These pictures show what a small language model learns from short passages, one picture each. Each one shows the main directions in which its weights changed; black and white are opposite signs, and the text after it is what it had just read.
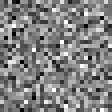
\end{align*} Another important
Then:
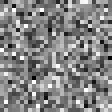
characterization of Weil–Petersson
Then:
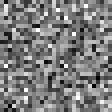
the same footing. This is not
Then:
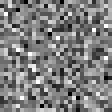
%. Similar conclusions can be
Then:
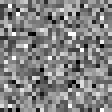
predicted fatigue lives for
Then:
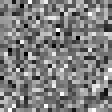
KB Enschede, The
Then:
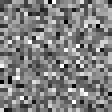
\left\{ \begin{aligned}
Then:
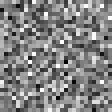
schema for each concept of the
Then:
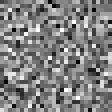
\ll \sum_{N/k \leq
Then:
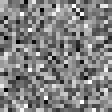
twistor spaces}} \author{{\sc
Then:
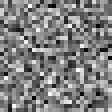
mention the role of SMEs as the
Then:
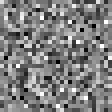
The solution can be interpreted in terms of
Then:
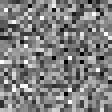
order to relate the balancedness
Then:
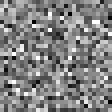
words. In conclusion, the process of
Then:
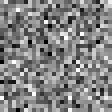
\ci{T2008} the existence of
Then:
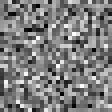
supervisory agencies that will be
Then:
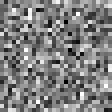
posed by CDW management,
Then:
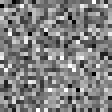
which she had oral ulcers in
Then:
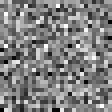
are independent of a specific value of unknown parameters
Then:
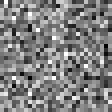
following section, the detail discussion of the
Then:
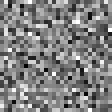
of reactive oxygen species in
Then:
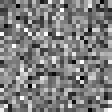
Then $u\in M_{b}$ and
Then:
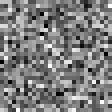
to weight between the input and hidden
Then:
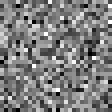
}\leq _{S}M,$ and we write
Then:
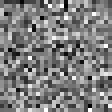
work so far dealt only with the control
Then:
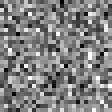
$\beta $ is an arbitrary real number,
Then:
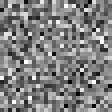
use here the same tools (theorems
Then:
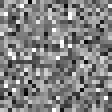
is an important resilience attribute
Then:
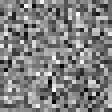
raised about the unjustified increase
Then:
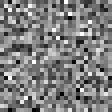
also separate $S^i_2$
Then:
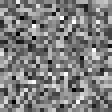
subgroup of $SU(d)$. Since
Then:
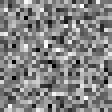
evaluated through the relative mass variation (see
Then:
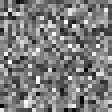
Test (ACMT) developed by
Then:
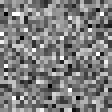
and operator error. - **Fishbone
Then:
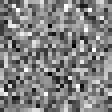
racking, over-sowing,
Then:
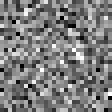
that a linear mapping $\tau\colon
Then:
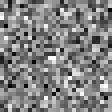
who often feel as though they do not have
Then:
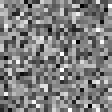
`infinity' are considered large. For
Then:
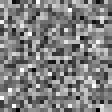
probability of having an open path in the
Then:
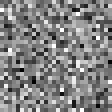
the documentation of objects or which
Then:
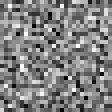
z\left( f\right) \cdot
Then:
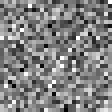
seasons Plate.1
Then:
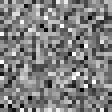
in second language acquisition. Common
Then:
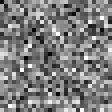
respectively. The soaked specimens were
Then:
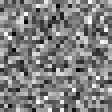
& Surface in front of the
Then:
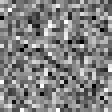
at Catholic University Our Lady
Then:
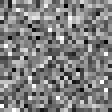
at each of the vertices. In fact, any
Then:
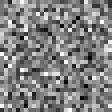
model, it is more informative to
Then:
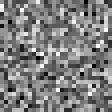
\subsection{Total height of strong
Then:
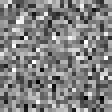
of simple roots $\D$ of
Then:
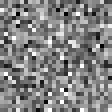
Fuchsian-type equations[30] which
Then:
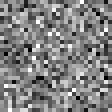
$\hat{\bQ}$ we may loose
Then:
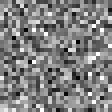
Delft), Melanie Dulong
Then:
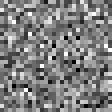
the subalgebra generated by $X$. Every
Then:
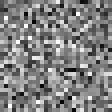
were diagnosed with pelvic
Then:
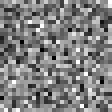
as we will see a little bit
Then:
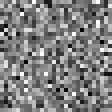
Math. Moreover, practicing tests
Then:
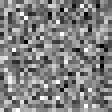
X_n$ is a set of
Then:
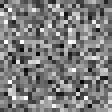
(Hallinger, 2003). The
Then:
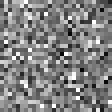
(2000) adopted the new distance scale presented
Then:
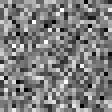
and social skills of the students.
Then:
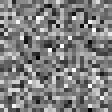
prescribed path in the presence of
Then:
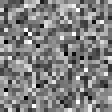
the edges $a$ and $a'$ in
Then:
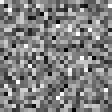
to integrate elements of experience and
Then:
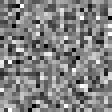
Directory will be equipped with
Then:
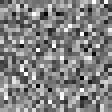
of Hala *et al.*
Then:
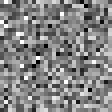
cloud security. The relationship between
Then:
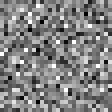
\ref{thm2}, then the
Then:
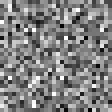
in written form to the 269
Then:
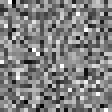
public spaces by displaced populations. The
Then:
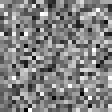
*Pseudomonas*, *E
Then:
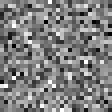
erase all data of the device.
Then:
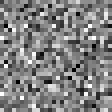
Mukhamedshin* and
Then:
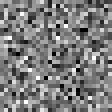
Staller can always totally dominate
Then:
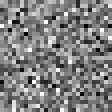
\maketitle \begin{abstract} A
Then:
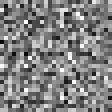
Nankai University, Tianjin
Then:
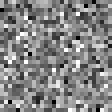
the data being sent, the communication
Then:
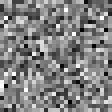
factors. This problem should be of concern to
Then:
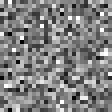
on Local Government in
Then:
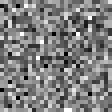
$I'$ (respectively,
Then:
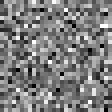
dedicated First Order
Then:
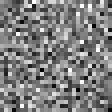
а также
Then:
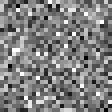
\sigma} \CC$. Since $F$
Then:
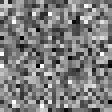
of linearisation where the orbit of a generic
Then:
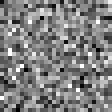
will be follow in case of "2:
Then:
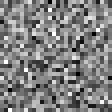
in increasing financing accessibility in the
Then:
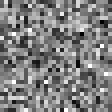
their receptor targets. Using this
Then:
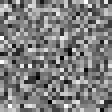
been on the increase. With only 1%
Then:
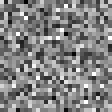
95 patients were aware about the pre
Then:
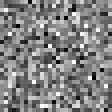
mutual trust. This was the
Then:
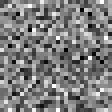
legislatures [2],
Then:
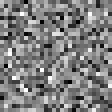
plus other information, such as the graph of
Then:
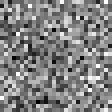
all the hypotheses of 2.11 are
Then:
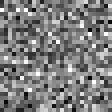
be a Galois extension of degree
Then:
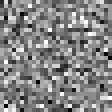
a class of sets. The aim of the present
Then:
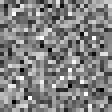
finding homogeneous polynomials $p$ which
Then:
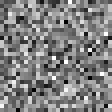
operator, for $\square$ on $\Bbb
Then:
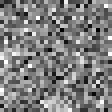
interesting extremal properties. For further investigation
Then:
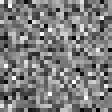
for speech related applications. On a recent
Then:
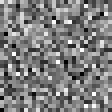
of length $\ell$ equals to the number
